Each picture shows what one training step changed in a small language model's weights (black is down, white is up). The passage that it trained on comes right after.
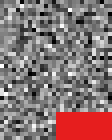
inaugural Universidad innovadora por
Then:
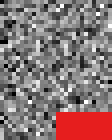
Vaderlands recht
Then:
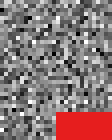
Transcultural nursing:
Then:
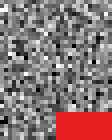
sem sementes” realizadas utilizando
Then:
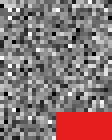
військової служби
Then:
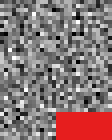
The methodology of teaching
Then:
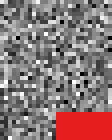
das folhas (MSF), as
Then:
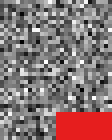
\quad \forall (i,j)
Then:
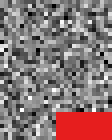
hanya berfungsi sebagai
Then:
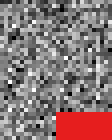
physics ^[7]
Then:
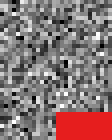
nafaqat o'z sohasi
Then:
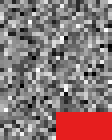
hisoblanadi. Shunga
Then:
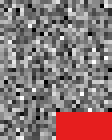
erkin ishlashi mumkin. 3.
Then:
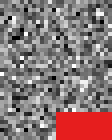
fiind cele împotriva
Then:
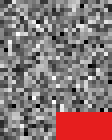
interpersonal, motivación y
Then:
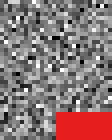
et al., 2024), la question
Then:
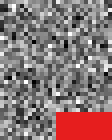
hampir keseluruhan
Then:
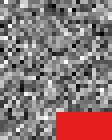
Рахматова С.Н.
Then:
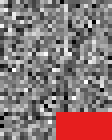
liniyalarining uzunligi esa
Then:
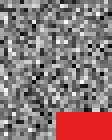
laboratoriyalar asosida ta'lim
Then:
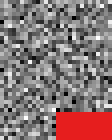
Mythen gestärkt hat.
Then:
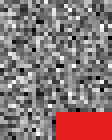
y de fácil acceso para los
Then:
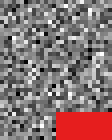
mayor de desarrollar
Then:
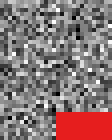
todo o Brasil e desde de o
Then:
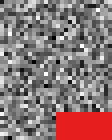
доповненнями). URL:
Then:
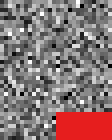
Turya qishlog‘ida
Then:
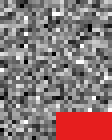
apenado (RIBEIRO
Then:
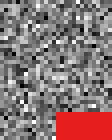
por sobra de disciplina y
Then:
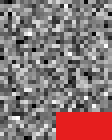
the publication devoted to
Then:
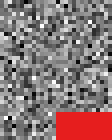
diferentes demandas e prioridades
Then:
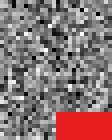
con su actual emprendimiento
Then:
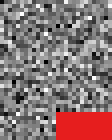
fakultetlari studentlari uchun
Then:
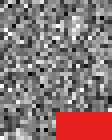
décision collective suggère
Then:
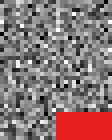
Nova York, onde vem a
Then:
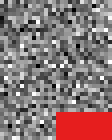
бўлган 2020 йилларда
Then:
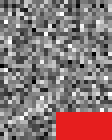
de metaforizaciones produce un
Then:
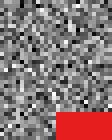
of the history and traditions of
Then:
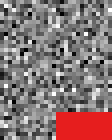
Minyatür (And,
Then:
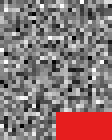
hoy en día es más tecnología
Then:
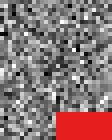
Libellulidae) in
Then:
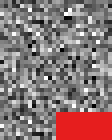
при финансировании
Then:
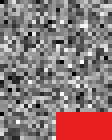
**leitura compartilhada** com
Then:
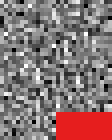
Jumladan, aniqlik.
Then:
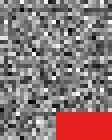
și organismul uman,
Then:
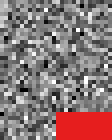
4. Menu Admin Sistem
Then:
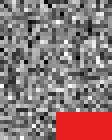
darajalarini, balki
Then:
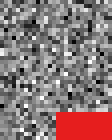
certitudine că se află
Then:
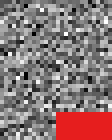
ishlab chiqarish imkoni
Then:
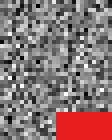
Водночас розвиток
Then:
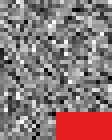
dimensões e o lugar do
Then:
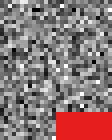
kadriyatlarni yoshlar
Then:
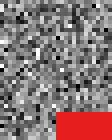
the formative evaluation generally
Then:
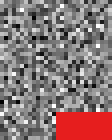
dan Pembangunan Daerah*.
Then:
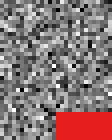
Dureza total Es otra forma de
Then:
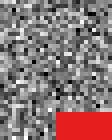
of Semi-Cellulose and
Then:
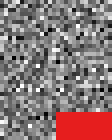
В. Плаксієнко та
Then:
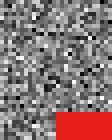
entre outras). Falta de
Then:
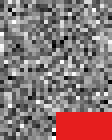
индивидуальную форму
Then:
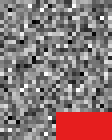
outros fatores, da inclinação
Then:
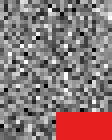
ота, элнинг оғирини
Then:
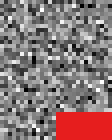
note names, the hexachord
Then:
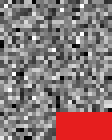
danıshpan shayır”,
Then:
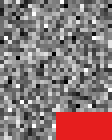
услуги орқали матннинг
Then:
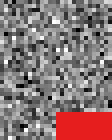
portfelių tvarumas
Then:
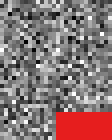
безотходного производства.
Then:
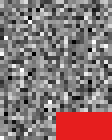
e no da construtora A. C.
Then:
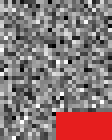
ARAÚJO, D.
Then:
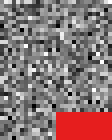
de interligação para trás maiores
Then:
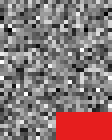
enfermeiro executa
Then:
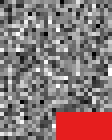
development of educators of
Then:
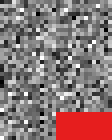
стресс проявляется
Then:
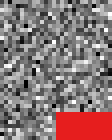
печати и информации
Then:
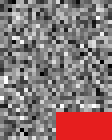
ich autorzy porzucają
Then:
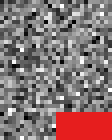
to be done with a Middle
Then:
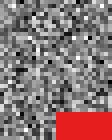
vam bomo določili
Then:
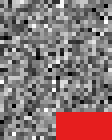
seus membros, e dá
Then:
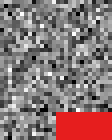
elektron tijorat
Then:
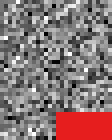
pertinentes para o direcionamento do
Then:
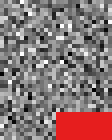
2.13 Predikciók
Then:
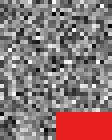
і чернецтво. Метою
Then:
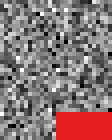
scythe* [Sposib
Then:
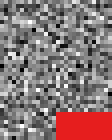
en Pédagogie des Sciences de la
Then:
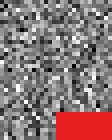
siguieron un rumor que ya
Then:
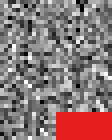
interconnected modules. In
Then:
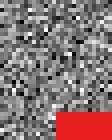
envisageables et,
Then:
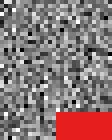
ostidagilariga murojatida
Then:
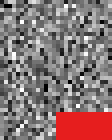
la comptabilité publique du
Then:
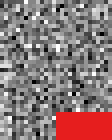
bilan jon va jism so‘zlari
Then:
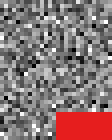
propriedade intelectual de
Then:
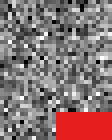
olish zaruratini yuzaga
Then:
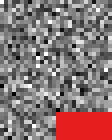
(в норме у мужчин
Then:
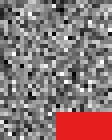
onshelli sezilmese de,
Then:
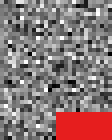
(9) إلى وجود
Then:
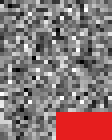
e presença de gordura na
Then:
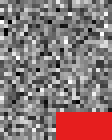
deve-se buscar estes
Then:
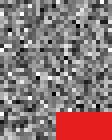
work is carried out by
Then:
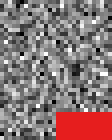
employment. Turizm
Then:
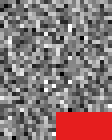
de dezembro de 1940.
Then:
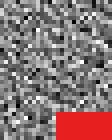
n ч ж м в ж м в ж м в
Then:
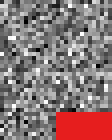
vendas, logísticos e
